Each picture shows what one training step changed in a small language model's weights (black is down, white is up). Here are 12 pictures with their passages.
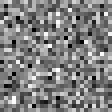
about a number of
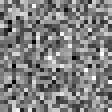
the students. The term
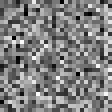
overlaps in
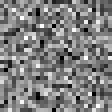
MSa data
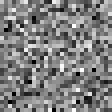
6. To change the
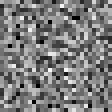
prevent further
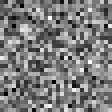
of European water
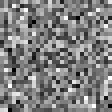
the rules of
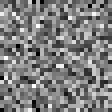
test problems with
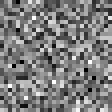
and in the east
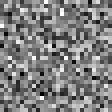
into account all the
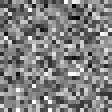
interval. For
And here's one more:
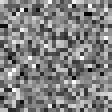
overview of this
